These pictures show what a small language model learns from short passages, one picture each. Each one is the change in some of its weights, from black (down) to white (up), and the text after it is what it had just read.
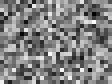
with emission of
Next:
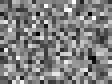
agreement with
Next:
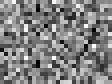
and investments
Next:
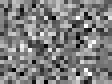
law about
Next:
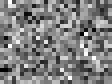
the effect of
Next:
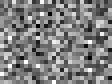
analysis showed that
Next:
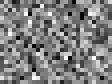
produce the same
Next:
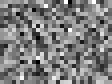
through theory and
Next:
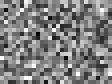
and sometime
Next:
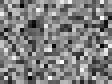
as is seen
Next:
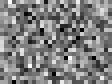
the right of
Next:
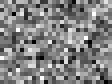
a) Se
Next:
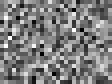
at finite
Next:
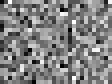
stress variation
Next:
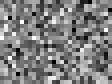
we obtain, for
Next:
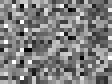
in particular, their
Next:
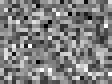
to Toast
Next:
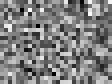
of the images
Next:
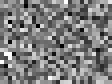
mainly to
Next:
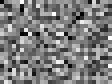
sensing, to
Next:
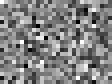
can make a
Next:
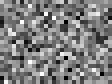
the sea,
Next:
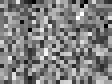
sie im
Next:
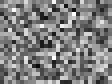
generation and
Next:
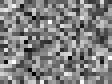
in all the
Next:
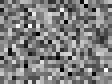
play a
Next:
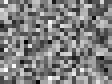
in Eq.
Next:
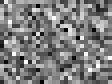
There are also
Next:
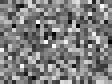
distribution. Table
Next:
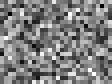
development in the
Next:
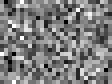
actividades que
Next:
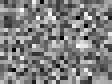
la TBS
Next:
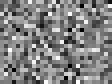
bilocal phase
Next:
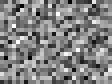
practice in
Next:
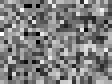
cluster analysis
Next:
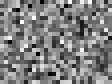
be white.
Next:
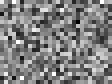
appears, and
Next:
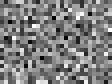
con densos
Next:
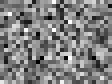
and the demon
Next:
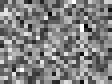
internas de
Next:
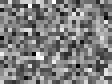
performance of public
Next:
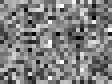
as a free
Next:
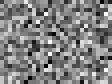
increment. This
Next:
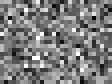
are unbound
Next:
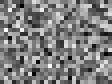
are able to
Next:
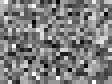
constant mass of
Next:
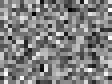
fold, from
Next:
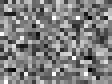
de la structure
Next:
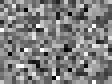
conforme a
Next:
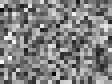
problems in
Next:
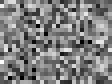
mass measurements at
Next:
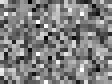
fani va
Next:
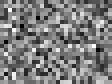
chains of
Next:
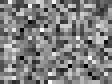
performance was observed with
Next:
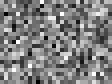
hour is
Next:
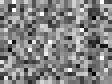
in powers
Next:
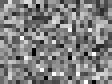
on observations
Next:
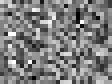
describe the phase
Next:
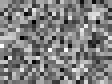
star that
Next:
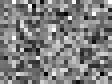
they identify with
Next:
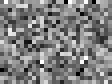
the skin
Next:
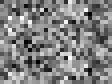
the age at
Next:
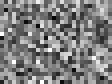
parameters of the low
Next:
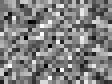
well as a
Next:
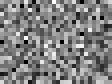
pollen and
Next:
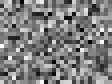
significant difference between
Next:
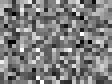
mass function.
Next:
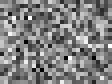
to the impact
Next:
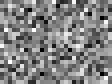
sequence of
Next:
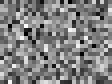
\be R :
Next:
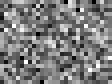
There are
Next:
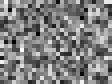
- Ein
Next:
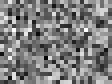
two regions in
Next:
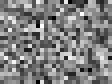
of the role
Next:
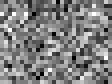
we want
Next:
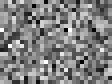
the organization of
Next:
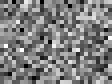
discussion, both
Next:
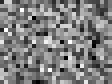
9. The results
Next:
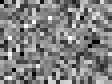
3 months
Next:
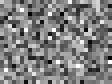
and fitness
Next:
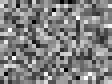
same as those
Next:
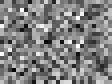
la etapa
